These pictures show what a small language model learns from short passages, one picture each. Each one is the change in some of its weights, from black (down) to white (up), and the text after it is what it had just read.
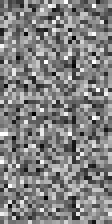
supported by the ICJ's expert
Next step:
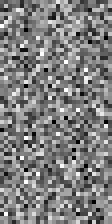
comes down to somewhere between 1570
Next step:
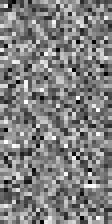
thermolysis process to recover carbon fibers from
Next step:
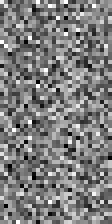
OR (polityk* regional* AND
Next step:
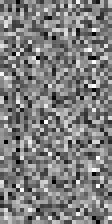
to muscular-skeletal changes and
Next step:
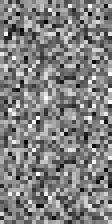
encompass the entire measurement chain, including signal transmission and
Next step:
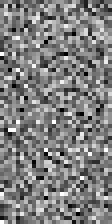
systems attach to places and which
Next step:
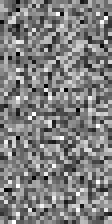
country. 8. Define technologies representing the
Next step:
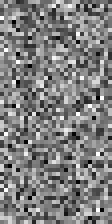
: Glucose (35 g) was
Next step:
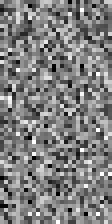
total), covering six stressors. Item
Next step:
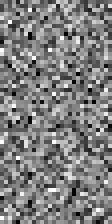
the tree division in order to obtain the general
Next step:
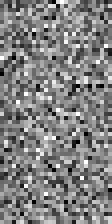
market, thereby increasing stock market capitalization
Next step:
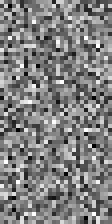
decreased harvest index. Flooding
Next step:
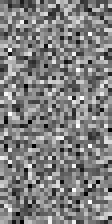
long the message can be used by the
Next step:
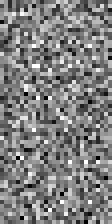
as it is aimed at describing the features of
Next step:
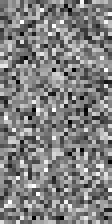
being based on challenges listed by at least 50%
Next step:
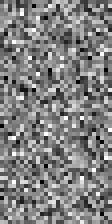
decision, as provided below. Figure 9:
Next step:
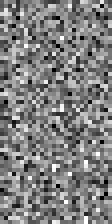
data from key 13 informant interviews, community
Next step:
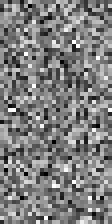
different WBM formulations. Fig. 3
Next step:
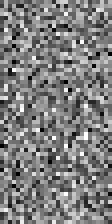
processes. Accordingly, physical education teachers'
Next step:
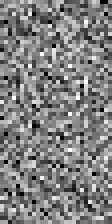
well as the percent of times that the OSP
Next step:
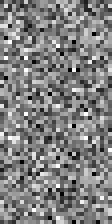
regulation is a challenging task as both assessment and accounts
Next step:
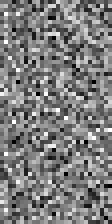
Vectoriel diagrams before and after flux
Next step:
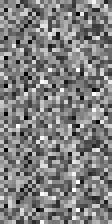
OF ACARICIDAL AND
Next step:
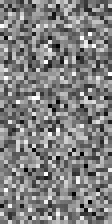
linkage is replaced by a methyl
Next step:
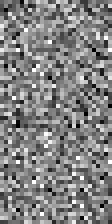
aims to provide a way to design a
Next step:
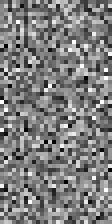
limits. The results of the tests were
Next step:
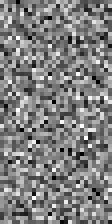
to compete well are needed. A hybridization
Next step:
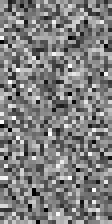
presence of sulphur also. Out of
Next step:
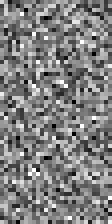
in HEIs. Indeed, their implementation
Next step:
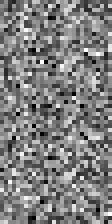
Literature search; - G –
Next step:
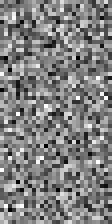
resistance to vehicle's rolling; g is
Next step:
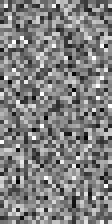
drugs, while KAM tended to decrease without
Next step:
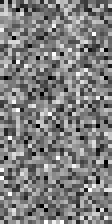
value of 0.125 mg and MBC values
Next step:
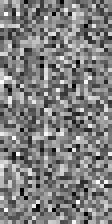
vigour, berry weight and yield
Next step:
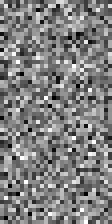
and potato starch was identified as the most
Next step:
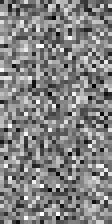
input information for a quantitative risk assessment other techniques of
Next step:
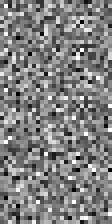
and the use of youth-specific evaluative
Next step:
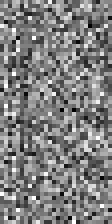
2.1 Intersectionality Guidelines Applying
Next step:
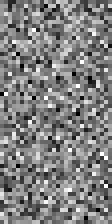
dysbiosis. The only treatment currently available
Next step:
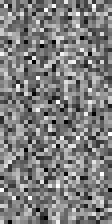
(inhibition 44 mm) and fairly
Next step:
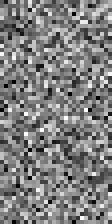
chosen, its quantitative characteristics are determined, and
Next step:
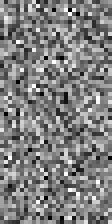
Health, while 19 (17.9%) were
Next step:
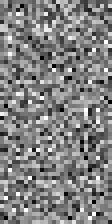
share the bug among several users as there is
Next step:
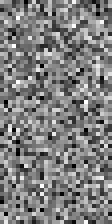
6.3 Erosion of trust to
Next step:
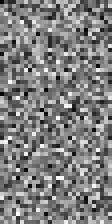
minorities in Southeast Asia,"
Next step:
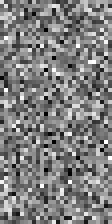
(CES). The data from these two data
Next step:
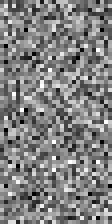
key factors within the common pathway, particularly
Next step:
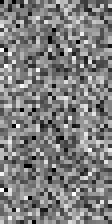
widely used markers for fish species identification
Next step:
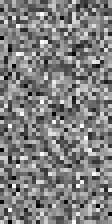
SPI1 and SPI2 are included in
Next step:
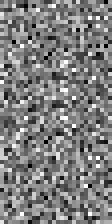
it has been also shown that interacting proteins have
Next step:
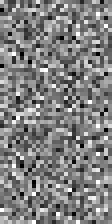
June 2021 - [4] Keysight
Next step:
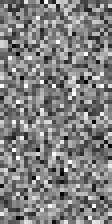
standards, we minimize the residuals in a
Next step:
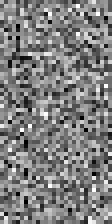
P-43n with the number of
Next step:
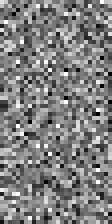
is more effective than tramadol for treatment
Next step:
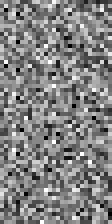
AND CHEMICAL PROFILING OF
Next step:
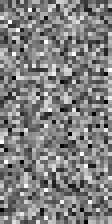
the clinician is relying on
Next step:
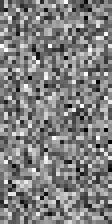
their regal chronicles. In this research
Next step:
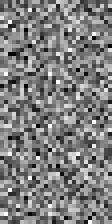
the research is the effectiveness of the system of
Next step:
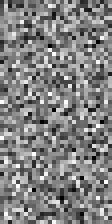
community without compromising the viability of the
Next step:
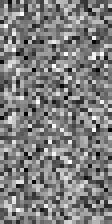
of technology, education and different other sectors has been
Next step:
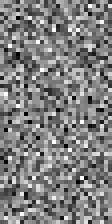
present study, effect of amino acids on
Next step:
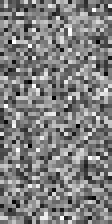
rules for performing certain actions. Nowadays,
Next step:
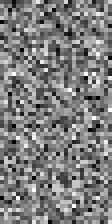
10 tuples extracted by StruDEL
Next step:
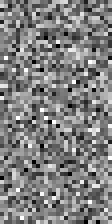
be seen as an abstraction of the
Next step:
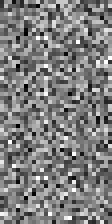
educators to refer to the state of being able to
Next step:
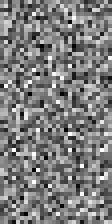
$\langle O_e \rangle =
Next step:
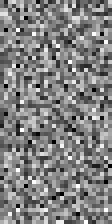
Air-Conditioning (HVAC).
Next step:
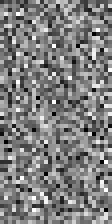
cases, we encountered PTSD,
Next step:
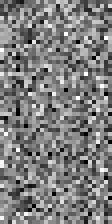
collected prior to this failure was sufficient to establish the
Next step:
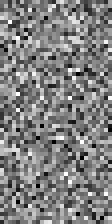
the growth of CNT forests on flexible
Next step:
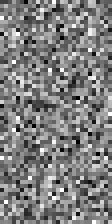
+ OH^-$) could not effect on the
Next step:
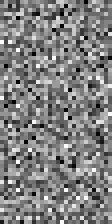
research questions has been identified for further consideration within the
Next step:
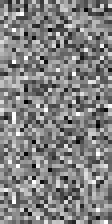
of a harvesting method 24 and minimum information
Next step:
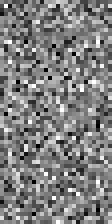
& Engineering with 27 respondents (21.6%)
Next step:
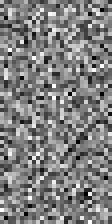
not independent from other parameters. P availability is highly
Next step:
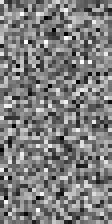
in coordination chemistry is because of various applications
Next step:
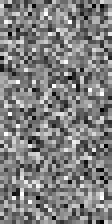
method, and cartoon animation
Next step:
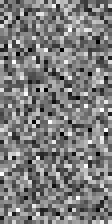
were also divided into two groups; the exercise group
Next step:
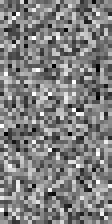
*calories* (10.5 kcal
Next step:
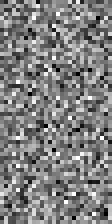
death attributed to ventricular fibrillation
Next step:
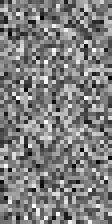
impact of traumatic events on groups,
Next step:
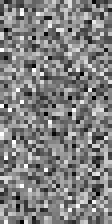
through a sequential network of dense layers to
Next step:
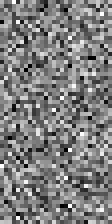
notations and definitions are standard, for all
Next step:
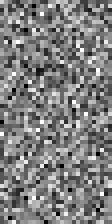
following table 1.6 depicts the policies written
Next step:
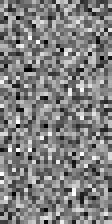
studies must be conducted in the various centres to
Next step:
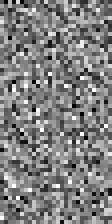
UAV updates its local state by
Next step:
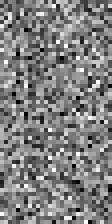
were more common with increasing grades of the
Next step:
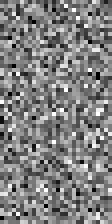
tremble when knowing that I am going
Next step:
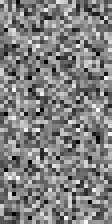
to handle dynamic environments, such as traffic
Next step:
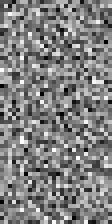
Enhancement of Teaching and Learning in
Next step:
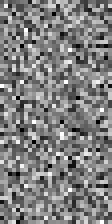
diseases, especially for those living in Georgian
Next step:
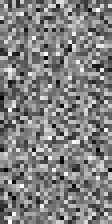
and its influence on Central Asian countries, mostly
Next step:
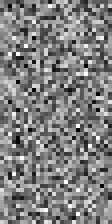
proposed structure maps to the Darwin
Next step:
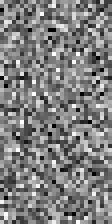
[Smarandache, 2016] stands
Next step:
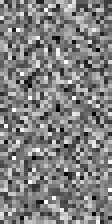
and Lindegren et al.
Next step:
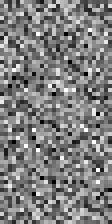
and Polymers*, vol. 24,
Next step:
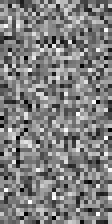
load-sharing in columns is
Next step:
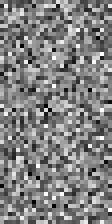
after an extended human presence on low Earth orbit
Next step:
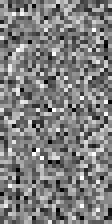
as a result of anthropogenic impact lead to
